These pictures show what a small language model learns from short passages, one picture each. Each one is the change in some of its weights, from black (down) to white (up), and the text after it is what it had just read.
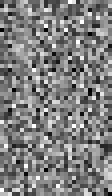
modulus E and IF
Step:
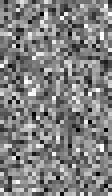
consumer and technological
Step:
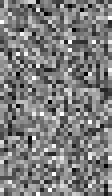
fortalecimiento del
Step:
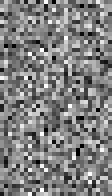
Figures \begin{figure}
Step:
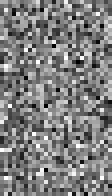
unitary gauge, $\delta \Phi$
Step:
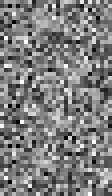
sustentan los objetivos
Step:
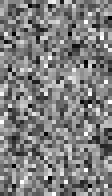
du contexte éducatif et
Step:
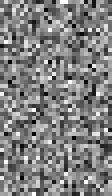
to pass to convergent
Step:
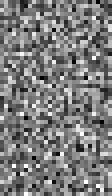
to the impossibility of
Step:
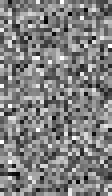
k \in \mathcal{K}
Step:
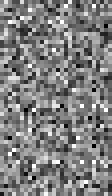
the proper volume that contains the proper mass
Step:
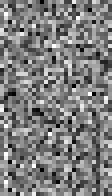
are not damped due to a
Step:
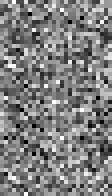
de la disqualification du
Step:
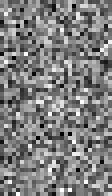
providing a new benchmark for
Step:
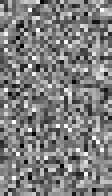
consequence of the closure operation which
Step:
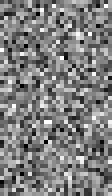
in the reverse-lexicographic
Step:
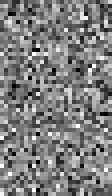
crença de que, sem os
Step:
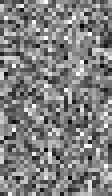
presentes por igual ambas
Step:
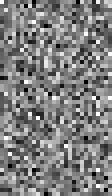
yaratilgan. Tarbiya
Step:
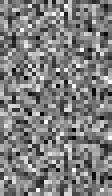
The value of $N_{2}$ was
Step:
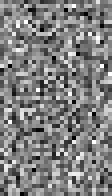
are obtained from extremizing action which implies
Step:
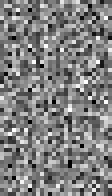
+ O(\varepsilon^2) .
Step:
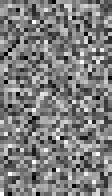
частности, наличием
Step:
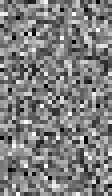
etildi. Guruhlar
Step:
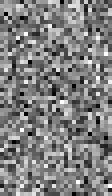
direct A exciton PL peak,
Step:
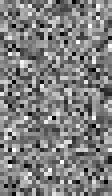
Doğdu? Bilgi
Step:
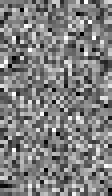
single particle state and the lowest energy
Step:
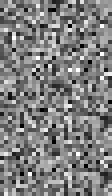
of Personalized Content,
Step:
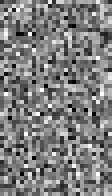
values of $\varphi$ usually occur
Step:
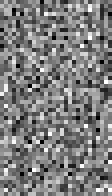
$N$ consisting of $n$
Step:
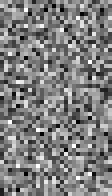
in the tilting angles
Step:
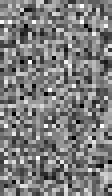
of the high-$T$ data by using
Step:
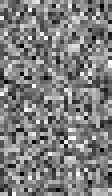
convex subset of dimension at
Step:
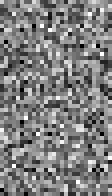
space of nonnegative Radon
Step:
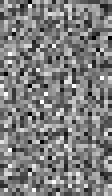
sum of $T_{j}$. Together
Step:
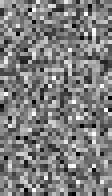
the critical subvarieties of type
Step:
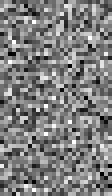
тренировках по
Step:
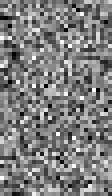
priors and the three Bayes
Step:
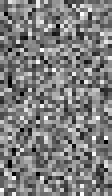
measurements in 1999 alone, there
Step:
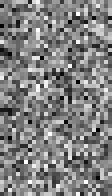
4 \epsilon \right) &\leq
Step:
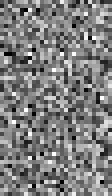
its operation and its performance in energy
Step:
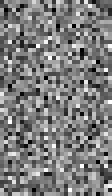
\sep Local balance
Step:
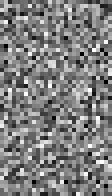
we know that maximal blocks of
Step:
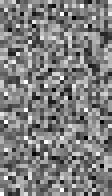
Annahme, dass
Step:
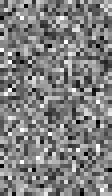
density. In our calculations we will take
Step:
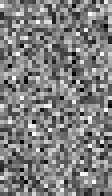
egallash tushunchasi
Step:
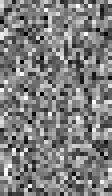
right-multiplication by an element of
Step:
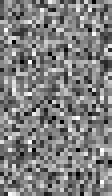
of mass $m$ initially standing
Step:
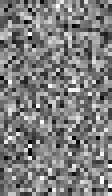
fibrations with unique path lifting
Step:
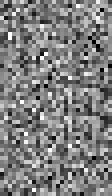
Ouédraogo O.,
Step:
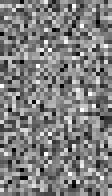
that may in fact be too big
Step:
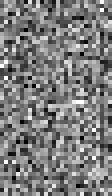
statistical analysis of all performed
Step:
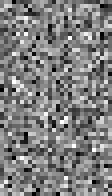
при отрицательных
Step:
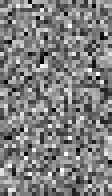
B_R. } Consider \(x
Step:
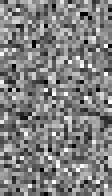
the frontier, consistent with
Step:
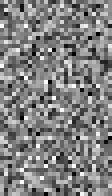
0.75s and 1s show that
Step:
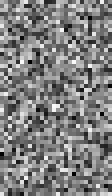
in the curriculum implementation,
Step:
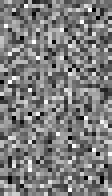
in Claim $4$, then $\langle
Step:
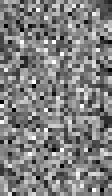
sites (or spin up on B
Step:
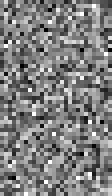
does not assume the presence of dark
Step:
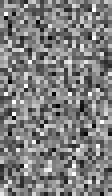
follows. In section 2, we introduce a
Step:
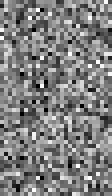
(125.8 billion light
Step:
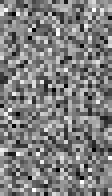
mild} non-linear perturbations
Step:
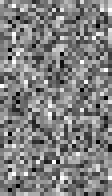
so‘nggi besh
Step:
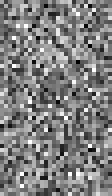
iteration process. Two specific
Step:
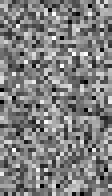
outil de régulation des
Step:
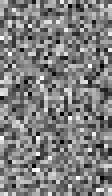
graded $R$-algebras
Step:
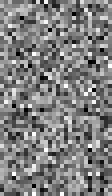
la disponibilità e
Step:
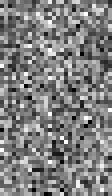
describes how to obtain a consistent
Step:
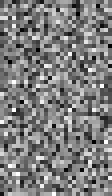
nutqida ularning
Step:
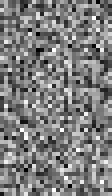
to the strip over the
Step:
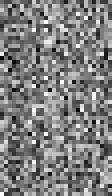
total de ácido acético
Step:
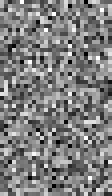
an arc of $G^{\sigma}$,
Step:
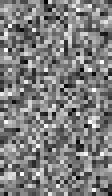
omit the elementary details. The second
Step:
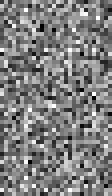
como ilustrado na Figura
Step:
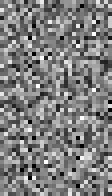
دفاعية مهمة
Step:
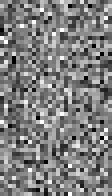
to nonlinear kinetic processes that take
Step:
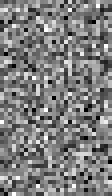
он испытывает
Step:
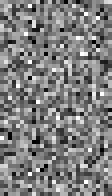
coefficient, $R_p$,
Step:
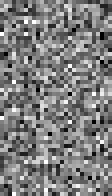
распределение и
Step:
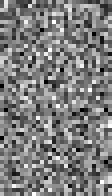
the formation energies of defects
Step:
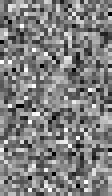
second half-wave plate
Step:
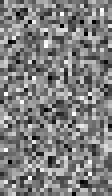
ideas. For other contradiction between
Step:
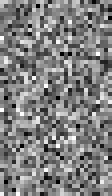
over timescales of years
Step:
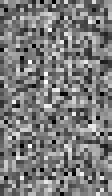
of densities being synthesized
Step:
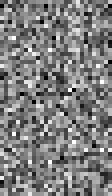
in participants' self-reported
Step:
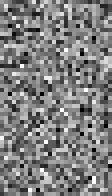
como los proyectos de las
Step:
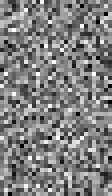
toetsen aan bod.
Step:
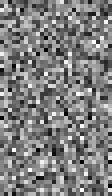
in the no radiation stage
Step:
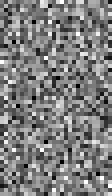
system, consisting of three circuit
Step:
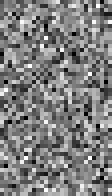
randomly duplicating the existing
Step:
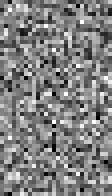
the value of the switching
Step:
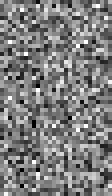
“turkiy xalqlar
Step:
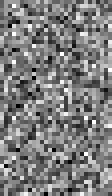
acompanhado por um
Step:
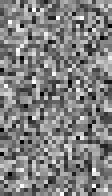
(LL2) {Lower level
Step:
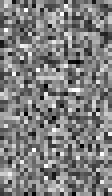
with different input states and other parameters have also
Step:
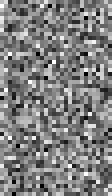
no ritmo supergama é
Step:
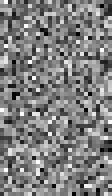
$(B,G,\epsilon)$ is a
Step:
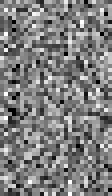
natural question arises,
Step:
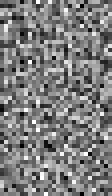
of the binary black hole
